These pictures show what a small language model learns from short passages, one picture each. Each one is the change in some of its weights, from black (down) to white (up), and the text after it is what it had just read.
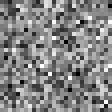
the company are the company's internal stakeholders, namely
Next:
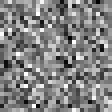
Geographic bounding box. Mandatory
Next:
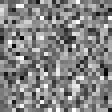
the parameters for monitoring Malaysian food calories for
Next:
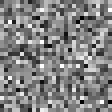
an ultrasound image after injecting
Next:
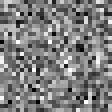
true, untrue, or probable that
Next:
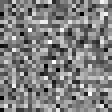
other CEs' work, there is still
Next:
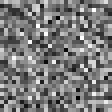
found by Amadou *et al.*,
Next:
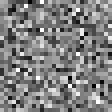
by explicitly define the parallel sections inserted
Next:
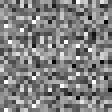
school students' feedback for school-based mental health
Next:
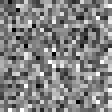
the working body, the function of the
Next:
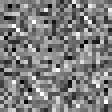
(Thiesen & Minton,
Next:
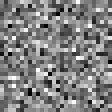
eco-friendly resorts are needed
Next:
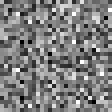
guidelines and tools contained in the deliverable are intended
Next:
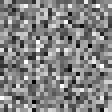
add a new variation. To conduct this article,
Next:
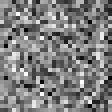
among four elements which has excellent ferromagnetic
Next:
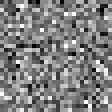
the shaking. Then when it was done,
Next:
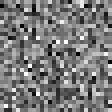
City and Olympic Performance is valued
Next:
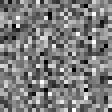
conduct teaching demonstrations using digital resources, or
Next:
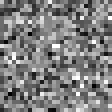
have been conducted using the antimicrobial preservative
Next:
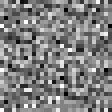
carbon (C) and oxygen (O)
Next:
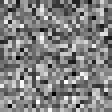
his signature was on the application for remission
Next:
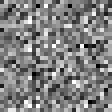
other algorithms, this method allows reducing the convergence time
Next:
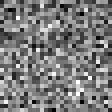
Student's *t*-test.
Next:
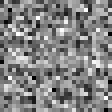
were selected through multi-stage random sampling
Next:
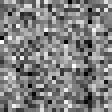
not enrolled were excluded due to disinterest or
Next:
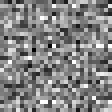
used for work place health risk assessments such as
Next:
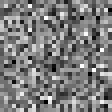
regulated by law. Article 117 is
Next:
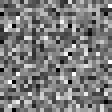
PR and Communications Officer at
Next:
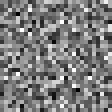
16 Related Concepts 17 Functional
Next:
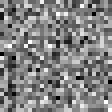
to continue to increase knowledge about banking and the
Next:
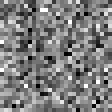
samples are recommended, depending on the number of
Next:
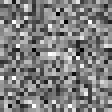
Centre and Urban Big Data Centre)
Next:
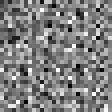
both learners with disabilities and those without disabilities in terms
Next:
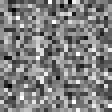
as a tool for ensuring the interaction and implementation of
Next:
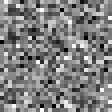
with a decreased probability of AF recurrence
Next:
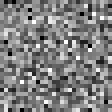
secure method for sending information. To enhance user
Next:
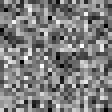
identification of research? *The Journal of Academic
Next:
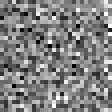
only now started having ownership of her own body and
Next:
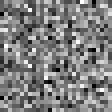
paper discusses the performance of the pump in
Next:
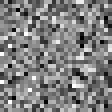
its weaknesses and potential areas for improvement in
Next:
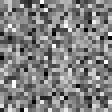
was spread unto sterile prepared nutrient
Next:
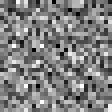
and safety outcomes, particularly the three drugs currently
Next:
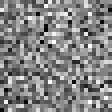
of Antifungal Action of
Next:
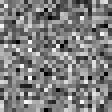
highlights the enormity of the diffusion of
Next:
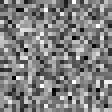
1-4. Real Jardín
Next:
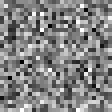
to bypass controls, the risk of
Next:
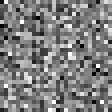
the recently launched Global Battery Alliance
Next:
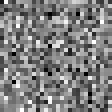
damage data. Observations show a good
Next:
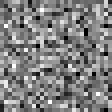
was done for density and ultrasonic velocity
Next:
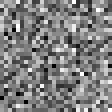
± 6.31 . The demographical and
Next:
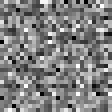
higher peak temperature at the top of the
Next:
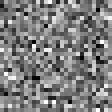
ethical review committee of hospital. A total of
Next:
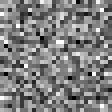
μ_N^2 units Exp.
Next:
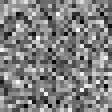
decongestion is needed. Personalized
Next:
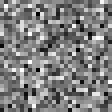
confirmed that one of the promising directions for solving complex
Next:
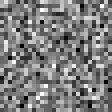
set of predetermined questions in a fixed
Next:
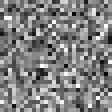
over India, it yielded an average
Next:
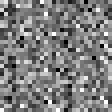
to classify the sample sites into the following
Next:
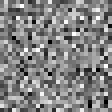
of herbs as a complementary treatment based diabetes
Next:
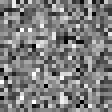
also expose that metadata in a way that is
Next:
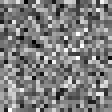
conclude, this observational clinical research provided a
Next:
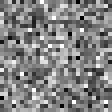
MWh/year with an average performance ratio of
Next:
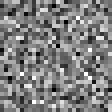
aged 20–49 to identify potential respondents. With
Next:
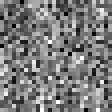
judges who are assessing a given set of n
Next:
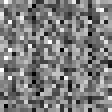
Table 1. The comparison group (CG)
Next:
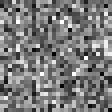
academic social researchers in business and CSO will also
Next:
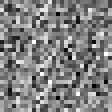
an energy bridge between the KRI and the
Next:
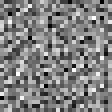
they have in the training they are attending.
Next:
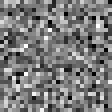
($p < 0.05$). This study highlights
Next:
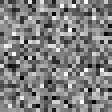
is more effective than the lecture method in increasing knowledge
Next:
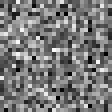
trap. Materials and methods The material was
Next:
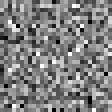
Chronic dermal toxicity evaluation revealed only
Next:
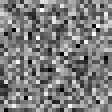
time and experience spikes depending on ongoing relevance and
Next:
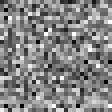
of the application of the reduced order modeling was suggested
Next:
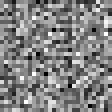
angle θ by using the strain data and the
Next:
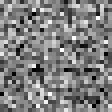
the observed period, 1315 prescriptions were
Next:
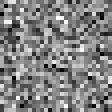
the total geriatric population are the age
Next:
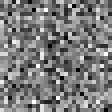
semantic compression schemes, including opportunistic and
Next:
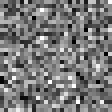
been receiving tremendous importance mainly as
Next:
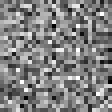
primarily for fun. This does not mean that serious
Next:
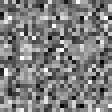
that link concepts together, and teaching students to use
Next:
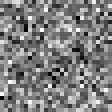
K) of the mechanically alloyed
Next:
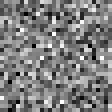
smooth feedback control. Therefore, to handle the
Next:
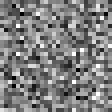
been used to keep the extremities warm and
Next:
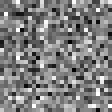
Fig 5.7.1 histogram for
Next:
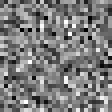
bacteria towards these antibiotics.
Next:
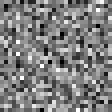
acupuncture for ERP. Methods:
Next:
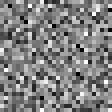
position 3. Working Capital Working capital
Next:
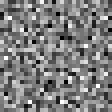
has yet to be achieved. However, previous efforts
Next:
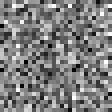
frenum fibres cross the alveolar
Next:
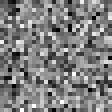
the Statistical Package for Social Sciences
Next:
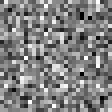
speed of propagation, which is the speed of
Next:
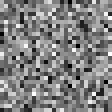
are used to draw and individual intervention plan addressing participants
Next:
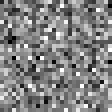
this study was limited by the location and time of
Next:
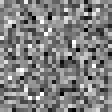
of saffron in the treatment and prevention
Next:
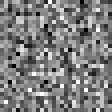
of bullying is also a global issue.
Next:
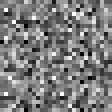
obtained from TG were compared with those obtained from
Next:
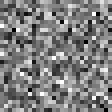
section, combined axial coding was performed and
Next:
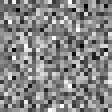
life, effective communication skills can smooth the
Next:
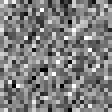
the antennae and mouth parts of female and
